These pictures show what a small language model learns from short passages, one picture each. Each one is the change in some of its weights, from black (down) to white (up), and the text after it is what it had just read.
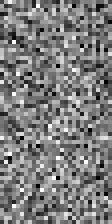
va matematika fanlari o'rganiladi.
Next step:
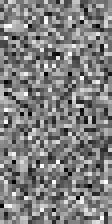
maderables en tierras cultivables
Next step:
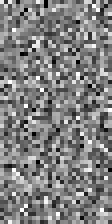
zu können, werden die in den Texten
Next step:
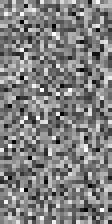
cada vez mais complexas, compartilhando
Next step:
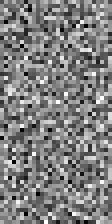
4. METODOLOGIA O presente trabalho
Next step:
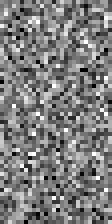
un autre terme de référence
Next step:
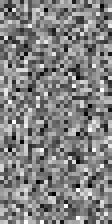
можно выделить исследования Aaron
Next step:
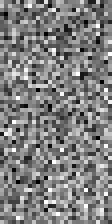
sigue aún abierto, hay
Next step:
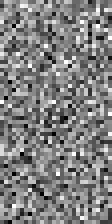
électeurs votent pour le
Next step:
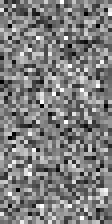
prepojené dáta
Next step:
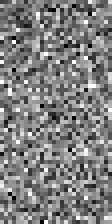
na água potável (FDA, 2006).
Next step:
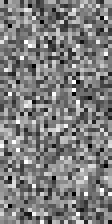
para entendimento do contexto educacional da escola,
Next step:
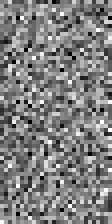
فهرس - Contents -
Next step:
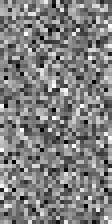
Pancreat Sci.*
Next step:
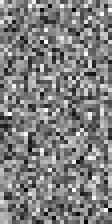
сложных условиях. Целью
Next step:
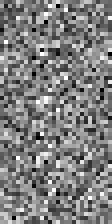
таъминлаш муаммолари.
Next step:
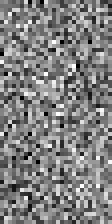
qilishgan .Mahdumi
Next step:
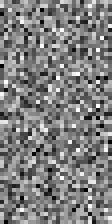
«mărturia vizitatorului
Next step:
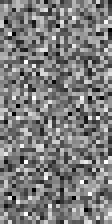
(AMG), en otras palabras, con
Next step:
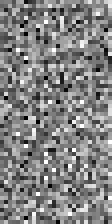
publicações e dados coletados durante as pesquisas
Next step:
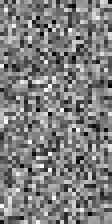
влади у відповідності до чинного
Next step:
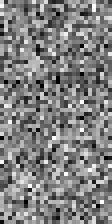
Qachon boraman, qachon
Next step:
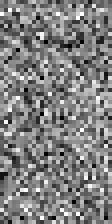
bolalarni ijtimoiy himoyalash tizimida ham
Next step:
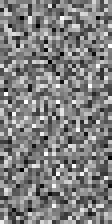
paydo bo'ladi, ovoz
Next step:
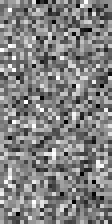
interpretabili come gli altri sistemi
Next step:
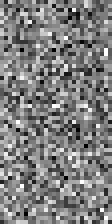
résultat pour démontrer le
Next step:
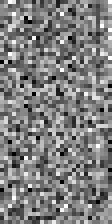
را برعهده دارند. شامل
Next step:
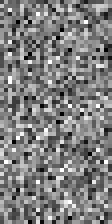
Setelah data terkumpul,
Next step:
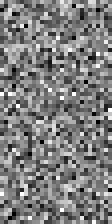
yillardagi urush-yurishlarini
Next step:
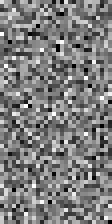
¹⁰ O‘sha manba.
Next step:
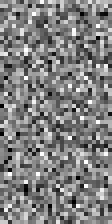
особливо при великих зливах,
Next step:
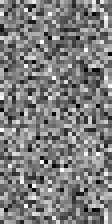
dipende non solo dalla storia
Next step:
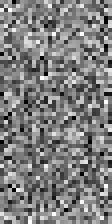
perjanjian kredit, debitur
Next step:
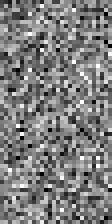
uchinchi davr mustaqillik yillari,
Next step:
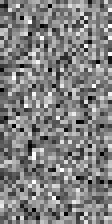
древних актов (г.
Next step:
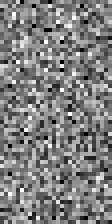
gelişmeler sonucunda ortaya
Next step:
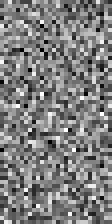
после назначения больному внутрь
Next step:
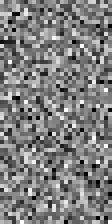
mahdollisimman moni
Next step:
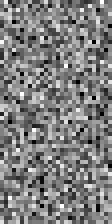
иммунологик механизмлари,
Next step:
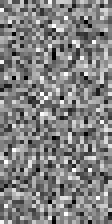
transferencia de la solución de un problema
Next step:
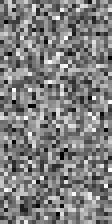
Stift, oder man wickelt die
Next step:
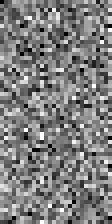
2019 Bu voqealar o'z
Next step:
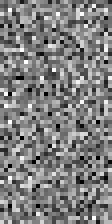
xavfsizligi va himoyasini
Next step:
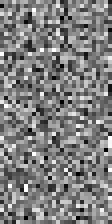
ASSESSMENT OF THE RESULTS
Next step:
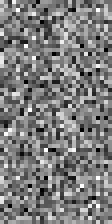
va mustaqil fikrlashga undovchi,
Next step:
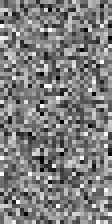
Bir qator ismlarda chaqaloq
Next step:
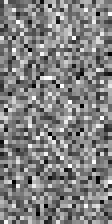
-Wertes ab. Als
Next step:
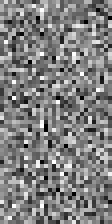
so'zlar yuqori vazn olgani
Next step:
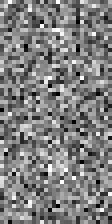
a vagyonmegosztás
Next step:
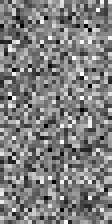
berakhir dengan pemisahan fase
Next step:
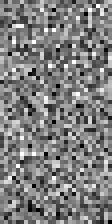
o protagonismo da população negra na
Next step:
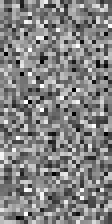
Pentatomidae) w
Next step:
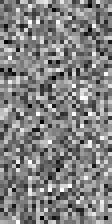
formación médica y el impacto positivo en
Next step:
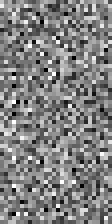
Bugungi kun ta'lim tizimini
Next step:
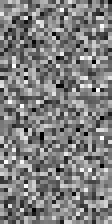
A coleção 8.0 do
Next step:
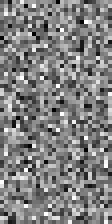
de igual modo, mostrou-se
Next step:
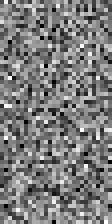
tadqiqotchilar va amaliyotchilar uchun foydali
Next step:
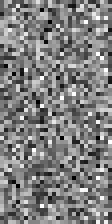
умышленных убийств.
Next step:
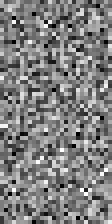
исследования базируются на связи между
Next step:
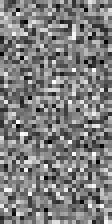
peuvent suivre l'EDS
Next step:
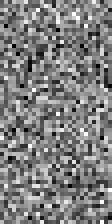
ishlarni amalga oshiradi[4].
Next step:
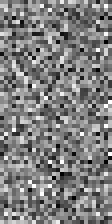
Zbyszek Dymarski
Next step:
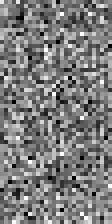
qilishda muhim rol o'ynaydi.
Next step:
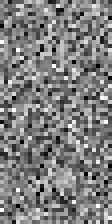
va murakkab atamalarni toʻliq
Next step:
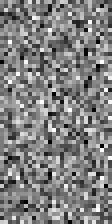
ofat paytida turli ruhiy
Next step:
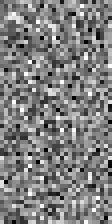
op het bestaande juridische
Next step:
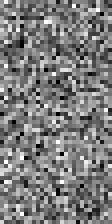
tezligi barqarorlashdi. Shuningdek,
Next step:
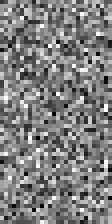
olha que foram muitas. Sempre foi uma
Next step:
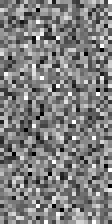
davom etuvchi hayot tarzi; -
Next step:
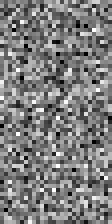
principal de alegere a pacienților
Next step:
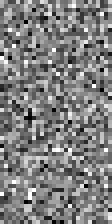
демократӣ дохил
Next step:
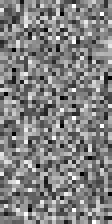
doit être contrôlée soit
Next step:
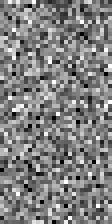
belgilanmogda³. Biroq
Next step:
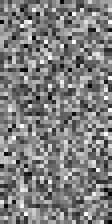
as a number of requirements
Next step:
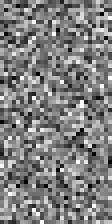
- таанымал илимпоз
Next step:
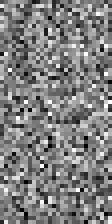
keltirilishi graduonimiyani
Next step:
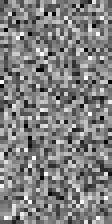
par **M. Mohammed.
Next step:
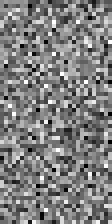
pode resultar, efetivamente, numa
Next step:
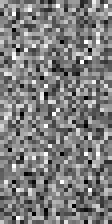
criança a identificação de si ou do
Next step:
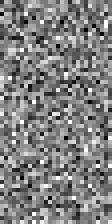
pornografía infantil, por
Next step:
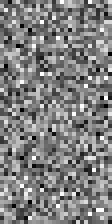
уни, жавдар, тритикале
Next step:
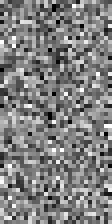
lama). Censo IBGE
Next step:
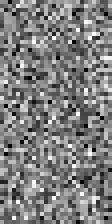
encontrar tal idea de subordinación.
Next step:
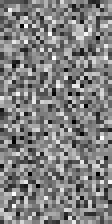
avoimena? - Mikä on
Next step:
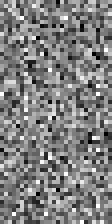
les exploitations herbagères
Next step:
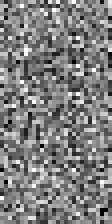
знову помирились.
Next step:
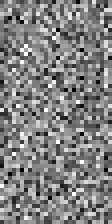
menos definida, dotándole
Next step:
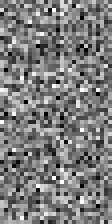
oshirishda muhim vosita hisoblanadi va bu bilan birga
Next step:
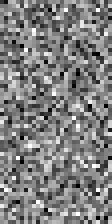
An Exploratory Study of
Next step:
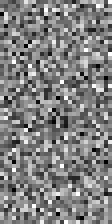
traspaso al muro mediante las
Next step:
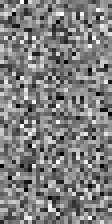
82%, lo que se debe a la
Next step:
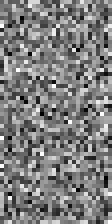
понятии плацебо, плацебо
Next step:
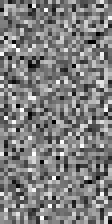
va o'smirlarning yakka tartibdagi
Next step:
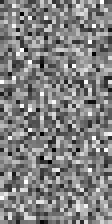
processamento eficiente dos dados de medição.
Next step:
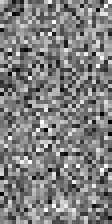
hamda uning milliy modern uslubida qurilishiga
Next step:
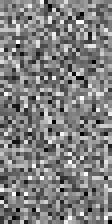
Xalqaro huquq fakulteti
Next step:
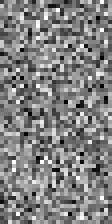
учащихся начальной школы,
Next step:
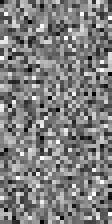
С.Л. Экономикс:
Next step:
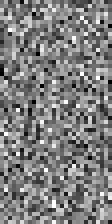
індивідуалізація навчання
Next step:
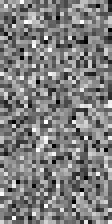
índice de umidade (IM)
